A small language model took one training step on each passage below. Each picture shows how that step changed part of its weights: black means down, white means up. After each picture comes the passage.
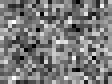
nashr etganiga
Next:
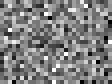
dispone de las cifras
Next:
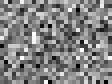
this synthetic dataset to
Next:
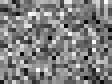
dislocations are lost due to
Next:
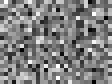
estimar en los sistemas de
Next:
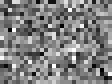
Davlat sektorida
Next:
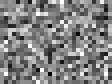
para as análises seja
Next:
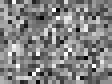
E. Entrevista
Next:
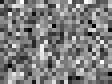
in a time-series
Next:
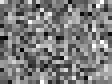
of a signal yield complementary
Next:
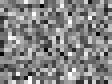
do comportamento. Sendo
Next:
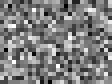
where $c_0$ is a
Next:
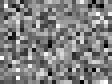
При изучении
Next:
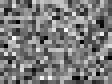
constraint on the topology of
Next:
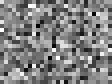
splitting with the results of
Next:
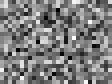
necesidad de enfrentar
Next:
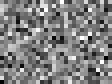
deviation of 1-day
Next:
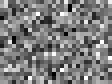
peuvent créer des
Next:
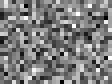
additional spectrum has been acquired for
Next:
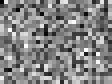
vier Beispielen
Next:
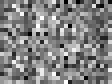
Cambio Rural se
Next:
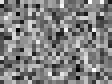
top of that, the former
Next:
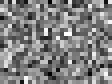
life and work of modern
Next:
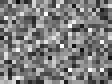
ihrer »noch nicht
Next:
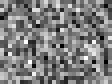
the cluster, as X-rays
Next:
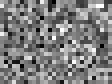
XX asrning boshlarida
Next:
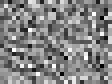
6. Turabov
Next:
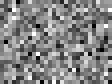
exhibits the longest
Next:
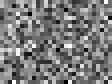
state with filling factor
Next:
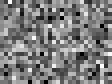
milliy teatr
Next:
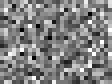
uso y mantenimiento
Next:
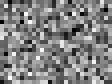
region, we succeeded
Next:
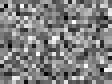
zuzuordnen (z.
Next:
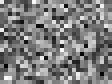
clarify some of the above
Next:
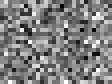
question about the validity and
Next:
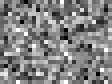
transfer from CNT and
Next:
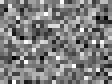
una vez generados un gran
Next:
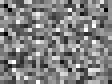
и уже имеются
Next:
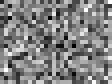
Consiglio et
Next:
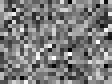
- si - ni to'
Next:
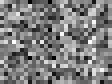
только этих
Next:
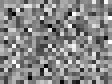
Approach To Assess
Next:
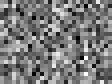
ilmiy tadqiqot
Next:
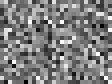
plus affinés de la contribution
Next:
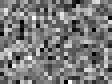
Furthermore, we obtain the
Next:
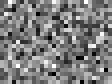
is more transparent-like,
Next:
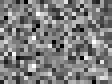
frequencies it cannot be
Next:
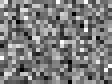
the execution of complex security
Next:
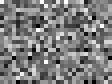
guided by the interface
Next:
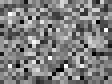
galaxy. It would be very
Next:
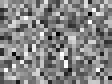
processo. De forma especial,
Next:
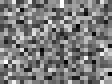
performance is achieved with most
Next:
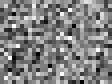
using $\gamma_\ell(n,
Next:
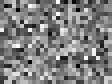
Jupiter, such as
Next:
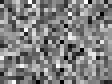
equation by its adjoint,
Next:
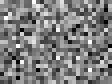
samples with a typical weight
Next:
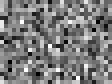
manfaat dan potensi
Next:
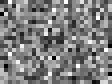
crossover from the high temperature
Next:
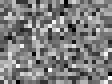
in accordance with the approximate
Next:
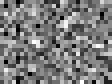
Moreover, it demonstrates how
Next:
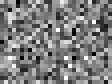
interesting, comprising as it
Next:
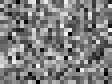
inspection effort
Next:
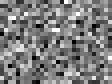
Correspondingly the evolution equation
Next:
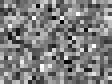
to $N=1$ with zero
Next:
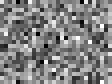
both the global morphology
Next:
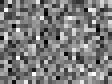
the FONDECYT
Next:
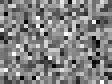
channel for messages containing
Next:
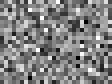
axis. We denote the resulting
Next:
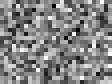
систем моніторингу
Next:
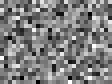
in terms of the regular and the
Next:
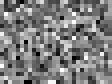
Killing vectors, we defined
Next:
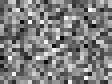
the project is to search for
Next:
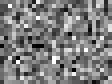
in our country.
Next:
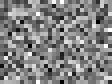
planetesimals. In
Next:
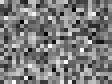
whether there are $({\bf
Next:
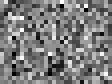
a change of crystal symmetry at
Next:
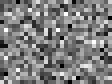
universes. A natural way to
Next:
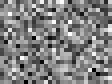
y negocios para
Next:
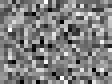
of China with Grant
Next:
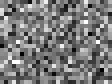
temperature and then annealed
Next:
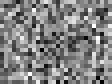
RG est\'a determinada
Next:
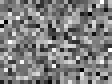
of $Z'$ models with
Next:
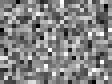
practices and educational
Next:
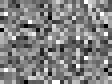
van mijzelf,
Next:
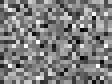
В., Колесник В.
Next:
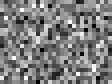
enough. Larger
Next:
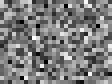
the first irreducible
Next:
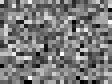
other hand, the total probability of
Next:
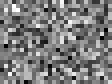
tem levado a cabo
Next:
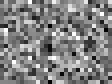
il solo ausilio della
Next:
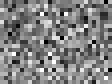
\end{eqnarray} where
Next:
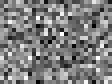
cyclotron frequency, which
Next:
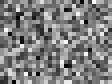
donor layers. To
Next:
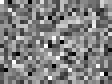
Graduate School of
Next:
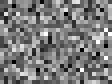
remoção mecânica
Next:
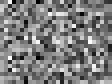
Annahme eines
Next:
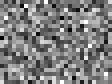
das áreas molhadas
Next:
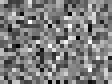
by a bare quark mass or
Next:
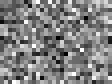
overcome the limit set by
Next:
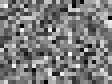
resulting in the need of complex and large
